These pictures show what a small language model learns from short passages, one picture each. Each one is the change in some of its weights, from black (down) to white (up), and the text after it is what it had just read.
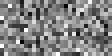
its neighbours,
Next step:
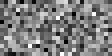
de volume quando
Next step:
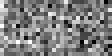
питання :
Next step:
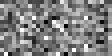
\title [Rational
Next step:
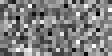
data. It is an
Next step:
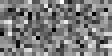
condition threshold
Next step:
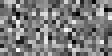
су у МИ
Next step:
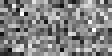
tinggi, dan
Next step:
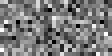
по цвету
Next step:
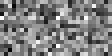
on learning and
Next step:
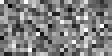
operated from an
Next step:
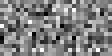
$f$ is
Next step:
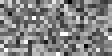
flip the corresponding
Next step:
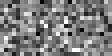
Identical to
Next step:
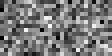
we then conclude that
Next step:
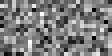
adalah data
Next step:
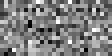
l'infini et
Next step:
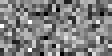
$G$ is invariant
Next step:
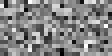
se ofrece a
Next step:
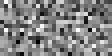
group related with the previous
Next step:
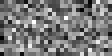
va madaniyatini
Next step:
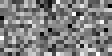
terminal costate
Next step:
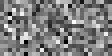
Volume 9,
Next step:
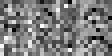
contact form on a
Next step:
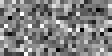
of M Slater
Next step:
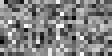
minima of the
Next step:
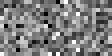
that $Q =
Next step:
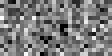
adjoint action of
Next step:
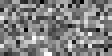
medicación es el
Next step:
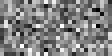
more accurate value
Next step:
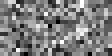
важны для
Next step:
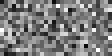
Logos corresponding to
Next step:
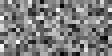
advantage of
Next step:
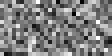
participó en
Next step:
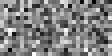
article : El
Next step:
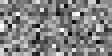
\infty.\] Therefore
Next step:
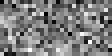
localización de
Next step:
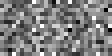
&\nonumber \\ &
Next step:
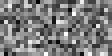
la plateforme
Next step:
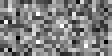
parte de nosso
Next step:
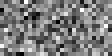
with valid setup
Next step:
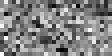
the strict restriction
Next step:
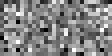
/c f, q
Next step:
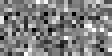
computational burden
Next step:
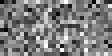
This theorem reproduces
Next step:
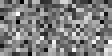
ишлаш –
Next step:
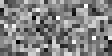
*Borders and
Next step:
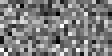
the meaning of the
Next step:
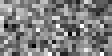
zero as $\ep$
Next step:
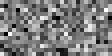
spectrum of
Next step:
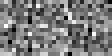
Furthermore, Theorem
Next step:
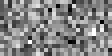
у детей.
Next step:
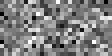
ik als
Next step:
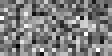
data is trivial and
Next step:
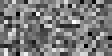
An alternative
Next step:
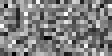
some general structure theory for
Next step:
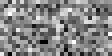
\in E$. Since
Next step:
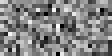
$s$ be an
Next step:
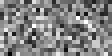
time | 0 h |
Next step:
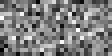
por meio da
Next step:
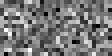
fact that the manifold is
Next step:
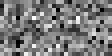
is easy to see that
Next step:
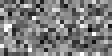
statement of Theorem
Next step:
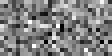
$\dd$ step between
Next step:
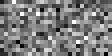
turistlar sonini
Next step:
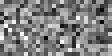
in the mean of the
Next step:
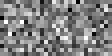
con aquellos
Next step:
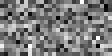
tren konsumen
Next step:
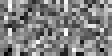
/ leichte
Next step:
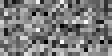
than that of the
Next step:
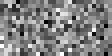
на путевки
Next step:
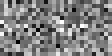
In part (a),
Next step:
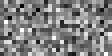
of Weyl's
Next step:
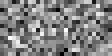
erg heb
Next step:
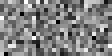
class occurs if
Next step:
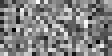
times, only
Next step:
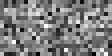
y su relación con
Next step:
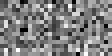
y prácticos,
